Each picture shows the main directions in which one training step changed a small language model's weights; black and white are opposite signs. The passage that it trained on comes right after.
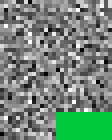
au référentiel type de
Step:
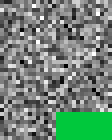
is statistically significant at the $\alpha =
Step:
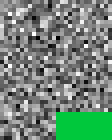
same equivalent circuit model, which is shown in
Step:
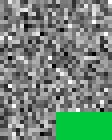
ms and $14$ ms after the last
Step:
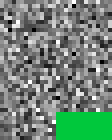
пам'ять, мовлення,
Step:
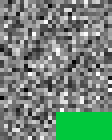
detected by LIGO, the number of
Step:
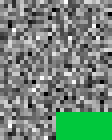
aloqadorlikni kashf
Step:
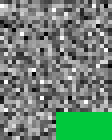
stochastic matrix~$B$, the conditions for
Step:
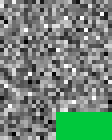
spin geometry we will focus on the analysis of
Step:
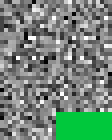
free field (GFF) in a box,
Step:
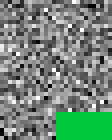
os idosos apresentam variações
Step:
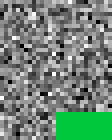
parameter supported on the entire positive part of the
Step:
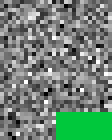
parameter, while in the strong advection regime
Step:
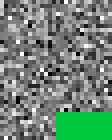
von Transportprozessen
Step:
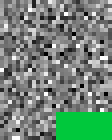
into the primary algorithm. However due to specific
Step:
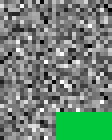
of $A$ along $C$, it is given by
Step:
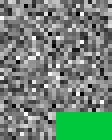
of possible error include uncertainty in the
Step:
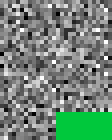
be found in \cite{HarH19}. A
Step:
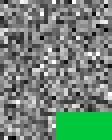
$P(N)$, the probability of observing
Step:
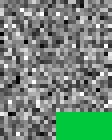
phenomena, such as power-law
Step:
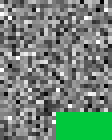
since the tangential velocity control doesn't
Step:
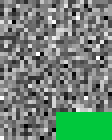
would increase confidence in the signal if it were
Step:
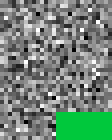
chemical potential at the two sites
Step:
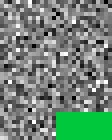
Direct memory access (DMA)
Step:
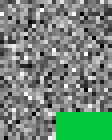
la tabla “user” para
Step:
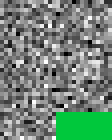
ilave edildi ve 4dk.,
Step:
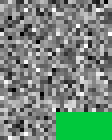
principal responsável pela construção
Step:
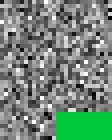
the spatial distance between vehicle n and
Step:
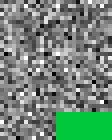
This is accomplished by investigating the evolution
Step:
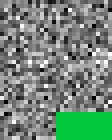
of the lattice series as performed above reduces the problem
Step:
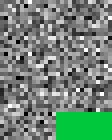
Dr. Alla Levitskaia
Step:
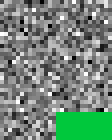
survey ever conducted. It
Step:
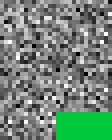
grande valeur pour deux
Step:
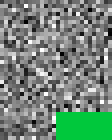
}\right)\right),~ r\in
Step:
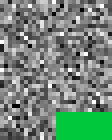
such that the pulled back differential system lies in
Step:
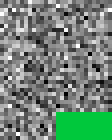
that it is an intertwiner.To
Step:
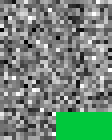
Finland and Helsinki Institute of
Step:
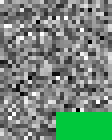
dès lors une divergence entre
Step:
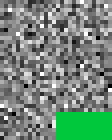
/x_n^\dag$ defined whenever
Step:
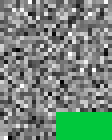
the scenarios turn out to be different. We
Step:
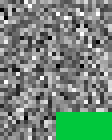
prestatiegegevens een
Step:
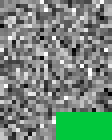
map of constant rank $k$, with $0 < k
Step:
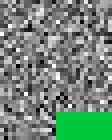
condition of finiteness of the classical energy imposes
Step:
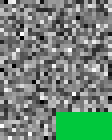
and only if $\partial \phi(0)$ is
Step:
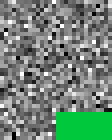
minimise the heating, and insignificant
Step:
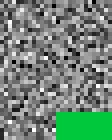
pair: the signal recoil spectrum is
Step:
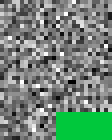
la estructura y la función
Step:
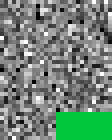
norms are of the same order as their underlying polynomial
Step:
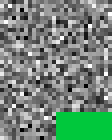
the ergodic decomposition of infinite
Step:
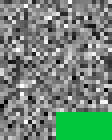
of experts devoted to working together,
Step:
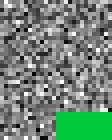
with an arbitrary time-dependent force. This
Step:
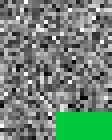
the past few decades, it has been
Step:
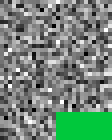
с использованием нового
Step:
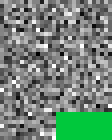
is an isomorphism from the new descent algebra
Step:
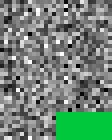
qilishga yordam beradi. Virtual
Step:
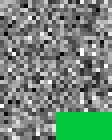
It visualizes the information-loss
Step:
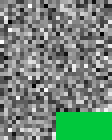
the $\approx_S$-equality between formal variables
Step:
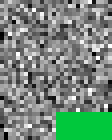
is clearly well-defined, and has an
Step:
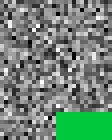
(CB) oscillation measured by
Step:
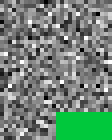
multiple turbines. The Gaussian model is
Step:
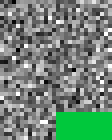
Kesibukan dan rutinitas
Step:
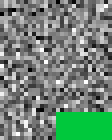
$\rm \Omega_{GW}^S$ are frequency
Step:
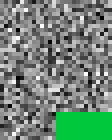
Things // *MethodsX*.
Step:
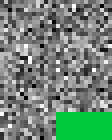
$x\in U_0$. Put ${\mathcal
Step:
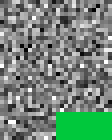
growth, coalescence and flow of
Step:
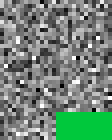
as the anomalous ESR mode
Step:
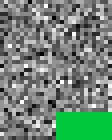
metrgacha bo'lgan masofada
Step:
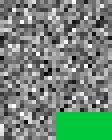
education, college graduates
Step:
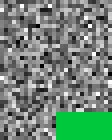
\mbox{ if $\hat{B}_i$ is
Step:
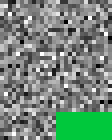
sehingga kondisi keuangan,
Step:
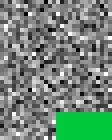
then update $Z$ correspondingly. If
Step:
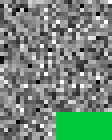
En *Scopus* las cifras son
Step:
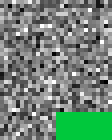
that leverages the fundamental principles of quantum
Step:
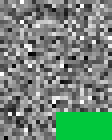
fall occurs. Jundiaí
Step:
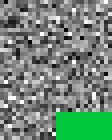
reduced expression. Here, the product
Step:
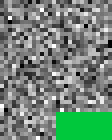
n \ge 3. \end{cases}
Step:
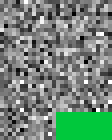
tip-sample contact stiffness
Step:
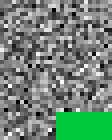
accretion shock is formed. The difference of
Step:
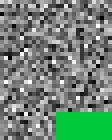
wavelengths. The corresponding point spread function
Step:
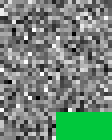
in this field, has been part of extensive
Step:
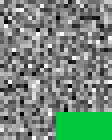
un liderazgo situacional puede ser
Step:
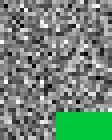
This action takes the form (in the Einstein
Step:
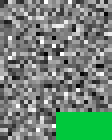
be a complete relation. Then $R$ is reduced
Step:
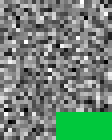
Then for each~$\epsilon>0$ there is
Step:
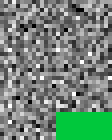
alohida ta'kidlash lozim.
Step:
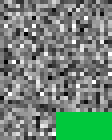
systems static feedback equivalent to the extended
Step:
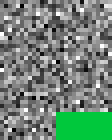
tanulási helyzetét
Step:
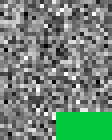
network (analogous to a {data
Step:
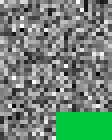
be controlled by an integrable function, while condition
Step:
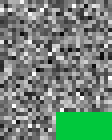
+ \mu N$. Note that $\mu$, not
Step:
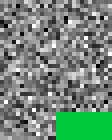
8-point function factorizes to the product of
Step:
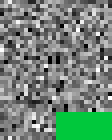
de desigualdade de acesso aos
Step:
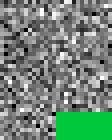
and $c$ we have for any $\vphi
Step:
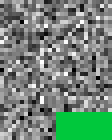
the spatial component of $\gamma^{\mu}$,
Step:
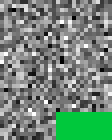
$\mbox{for} \ T-\delta\leq
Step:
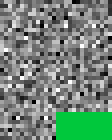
qu'un morphisme de feuilletages
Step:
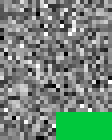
la surface concernée. On suppose que la
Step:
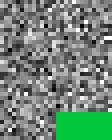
this selection criterion we pick all the
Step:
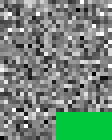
oxidantes atmosféricos.
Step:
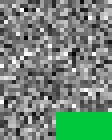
years, the rapid growth of
